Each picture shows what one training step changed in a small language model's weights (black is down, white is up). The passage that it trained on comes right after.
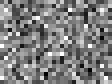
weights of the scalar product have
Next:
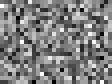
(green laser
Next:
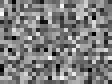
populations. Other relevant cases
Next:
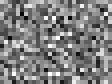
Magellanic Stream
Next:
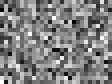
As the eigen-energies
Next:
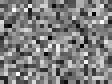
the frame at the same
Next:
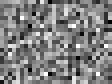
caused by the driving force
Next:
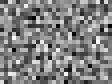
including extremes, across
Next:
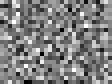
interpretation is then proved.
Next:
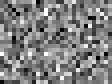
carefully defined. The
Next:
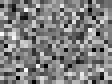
solvent in our experiment,
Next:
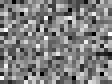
CAVs established by
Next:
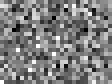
extended the library of regular
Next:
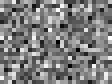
-5V to 5V at
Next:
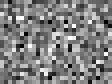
are two switches for
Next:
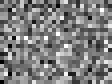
sustainable territorial
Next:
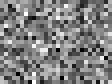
reading was performed to gather
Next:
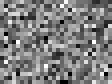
in Sogamoso,
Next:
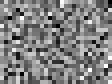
that $k_BT
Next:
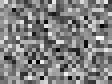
a strong foundation for understanding
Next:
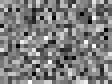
them. This conservative approach
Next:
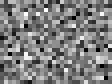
itself is scale dependent and
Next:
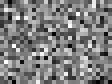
official annual
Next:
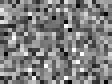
This is true in general if
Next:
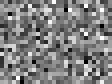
observed for colour change. No
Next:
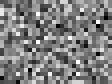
to the fluctuations in the
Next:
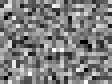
chloro complexes. This
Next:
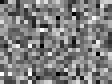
Western travelers and
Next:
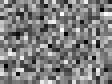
= "{Inflation with
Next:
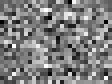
the pre-bid estimate
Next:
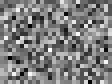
days to simulate earlier
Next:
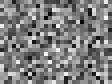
simple circuit structure, operation
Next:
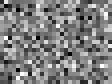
length of first profile edge,
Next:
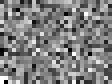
explain the observed broad-band
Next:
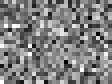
one is compelled to control
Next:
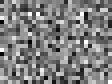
of the magnetic field and its further
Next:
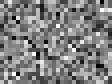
have also engendered 146
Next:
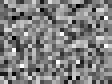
is also worth noting,
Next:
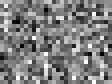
of land. Since the
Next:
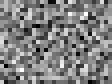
the phytochemical
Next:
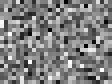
also to make an analysis of the
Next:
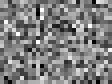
to establish whether the channel
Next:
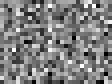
input values for the free parameters of
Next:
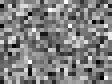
work by modifying the single
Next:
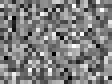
width=20mm, text
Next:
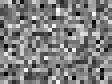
systems to the more complex case of
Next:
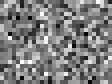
Recall, and F1
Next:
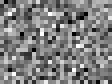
bulk spectrum [see
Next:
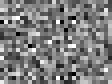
undertaken by the
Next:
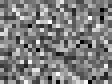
and mechanical properties. According
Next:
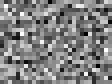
Comparing the different materials shows
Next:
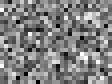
accuracy is still high even though the
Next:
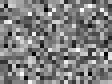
desde la primera
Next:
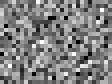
moderately doped
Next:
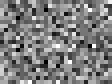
the Red colour. The
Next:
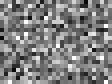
all available one-second
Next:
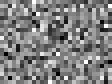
international guideline
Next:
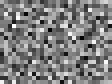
previous subsection, the quantity
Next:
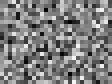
stream would presumably be
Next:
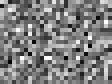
graduated medical students at
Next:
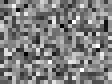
ion collisions to look first for known
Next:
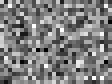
on the memories of our people
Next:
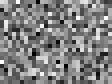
given by \begin{align}
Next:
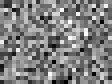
study. First, the
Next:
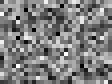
value of 0.2. This
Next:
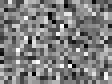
scalar-valued composition law
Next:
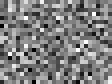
of its spectral response, as
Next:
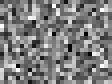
statistics: HI01
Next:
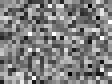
contributing detection efficiencies
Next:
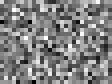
rest mass, see the comment
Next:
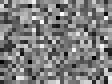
$U$ is the magnet
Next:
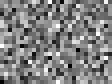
ASEAN countries.
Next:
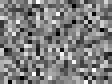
to numerical constraints, cf.
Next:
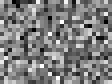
variability jointly with the
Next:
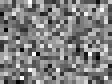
understand the general content of the
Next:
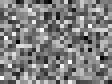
S. D. Mode 1
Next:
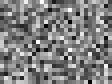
the power expansion, and the source
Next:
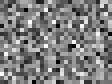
SnO₂ coated
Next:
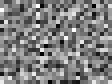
independent of the gradients,
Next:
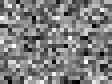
small. The current characteristics of the
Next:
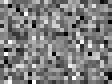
short-term memory. \newblock
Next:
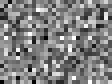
5 rpm ANSYS
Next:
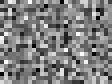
We remind that in the
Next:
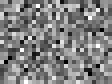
areas) for 24 countries from the
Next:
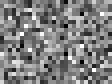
to 20 sec time span.
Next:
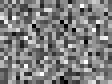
of the readout noise was
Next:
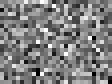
security, and how to design
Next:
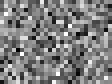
also increased spam filtering
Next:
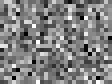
of different regions of Iran that
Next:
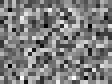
that computer-adaptive
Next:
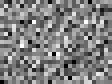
electricity production with variable impact on
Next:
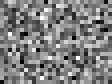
were resistant to it
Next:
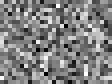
the speed and translational
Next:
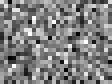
linked the appearance of a
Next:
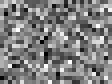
\rightarrow V_1 \rightarrow
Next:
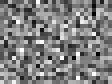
attempt to evaluate the population
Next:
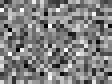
is one of the hardest challenges
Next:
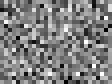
be deemed practical,
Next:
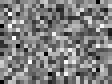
& Tumwebaze,
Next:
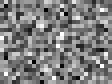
term, contributing to
